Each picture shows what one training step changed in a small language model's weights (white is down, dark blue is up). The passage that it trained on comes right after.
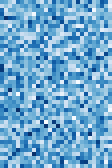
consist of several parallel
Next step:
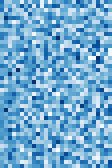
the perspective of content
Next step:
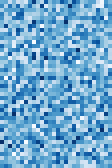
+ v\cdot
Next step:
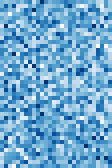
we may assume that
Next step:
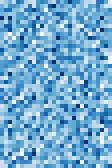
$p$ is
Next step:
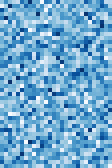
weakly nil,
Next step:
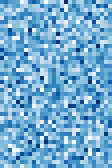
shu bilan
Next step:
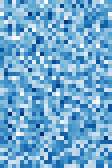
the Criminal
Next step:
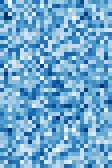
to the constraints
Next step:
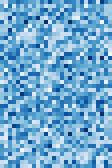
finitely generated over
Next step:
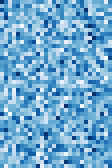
one with a
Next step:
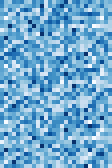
upwelling is
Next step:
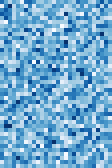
Much as
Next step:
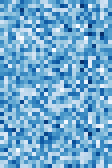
crucial in clinical
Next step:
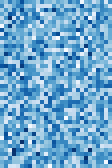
represent ordinary spatial
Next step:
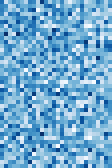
be transformed into
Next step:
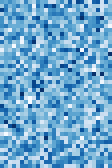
q$ such that
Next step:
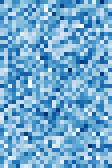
is increasing.
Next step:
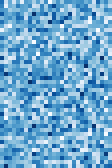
part of a
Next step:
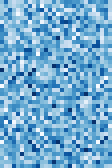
The construction of the
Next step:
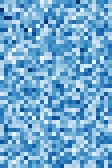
the Internet of
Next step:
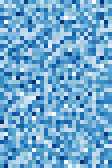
set of all equilibrium
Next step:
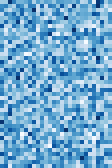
observation leaded
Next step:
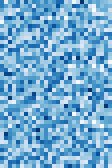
of this result in
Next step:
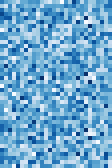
system through internet
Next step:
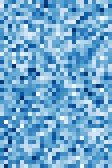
40ms. Figure
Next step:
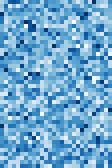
smooth forms. For
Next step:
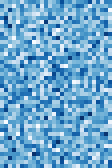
describes the various data
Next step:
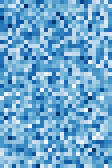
step up towards a
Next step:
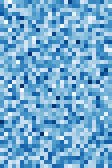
form of dietary
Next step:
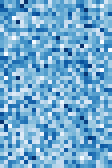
tests with Laplace
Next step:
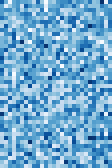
decision variable is a
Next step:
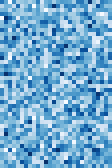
a notary as
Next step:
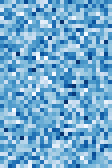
Transmission of
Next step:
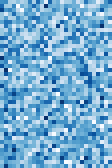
with another firm
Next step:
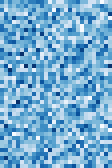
blight and
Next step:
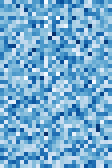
wing structure is
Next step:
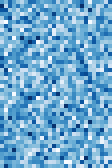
with probability mass function
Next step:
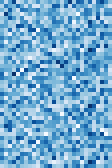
Comparing to
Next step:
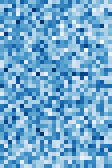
can be stated that
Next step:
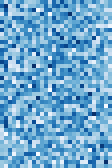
randomly distributed into
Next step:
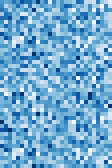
&\mbox{ for
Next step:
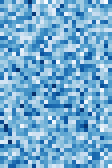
for year 2019 include
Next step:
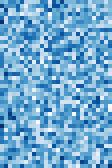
the context of distributed
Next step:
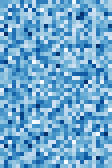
we show how the
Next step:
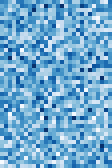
nutritive substances
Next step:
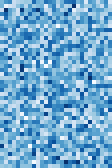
then washed several
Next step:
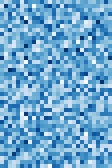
clear that:
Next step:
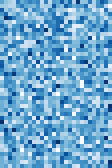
of the order of
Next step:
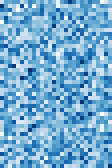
Figure 1 shows the
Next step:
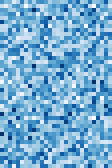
properly recognized and
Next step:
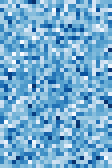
from Germany in
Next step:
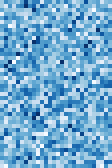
km long
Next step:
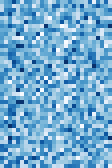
Methods: Sand
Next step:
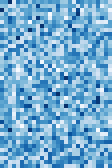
The nodes are in
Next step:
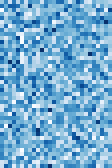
{\rho \over
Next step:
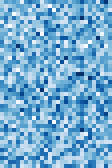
FBM as
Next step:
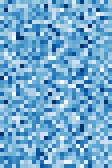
especially when translating
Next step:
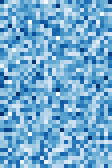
a sustainable developing country
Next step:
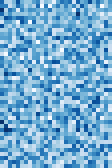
the right for both
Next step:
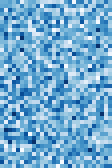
only the hash
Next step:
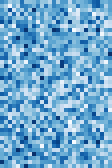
would be practical to
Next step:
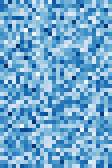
infer the conditional
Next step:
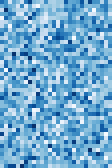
Objectives 1.
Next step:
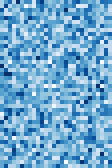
for every vertex
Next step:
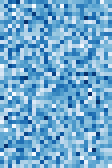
Table6 below:
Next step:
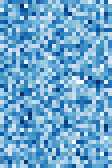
has been discussed by
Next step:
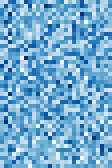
three applications that have
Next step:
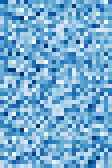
plus one
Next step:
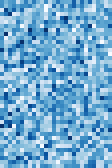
Time requirements -
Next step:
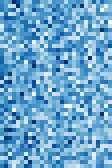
network only within the
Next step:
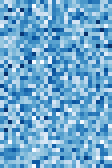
by choosing the
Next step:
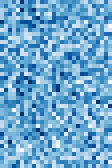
caused by decreased
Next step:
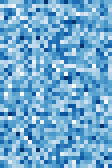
100 The analysis of
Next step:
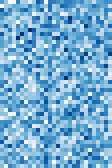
This is an
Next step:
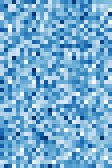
than {\it
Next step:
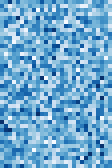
for multi-dimensional
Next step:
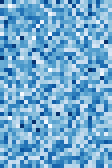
amendments are
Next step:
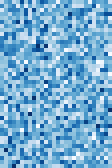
Thus, we propose
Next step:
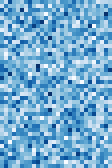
Thus by repeating
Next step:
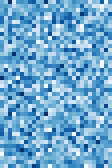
interval, decreases on
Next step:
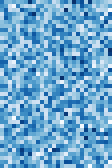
than the aqueous extract
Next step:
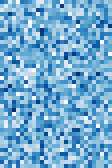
European Food
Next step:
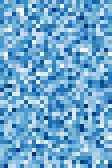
number of such graphs
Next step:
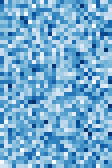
different locations in
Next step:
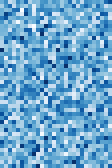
each Module,
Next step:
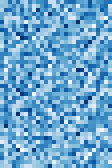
unitary characters
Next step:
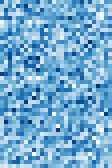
cold water followed
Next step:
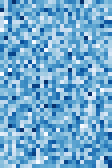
we sum over all
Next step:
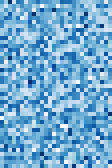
layer having an
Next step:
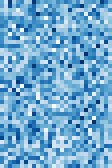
absorbing ball
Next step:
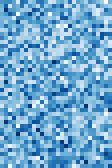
treatment can be the
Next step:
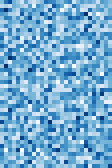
level was high then
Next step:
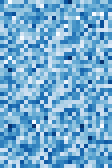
India's efforts to
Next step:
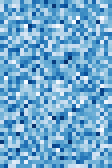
during infection.
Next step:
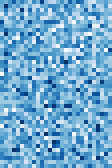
when dealing with
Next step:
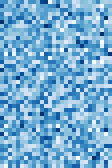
parts, whose union
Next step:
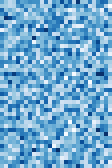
of the complete elliptic
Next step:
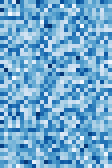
and sufficiently large
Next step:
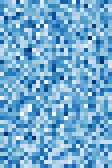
duals of the
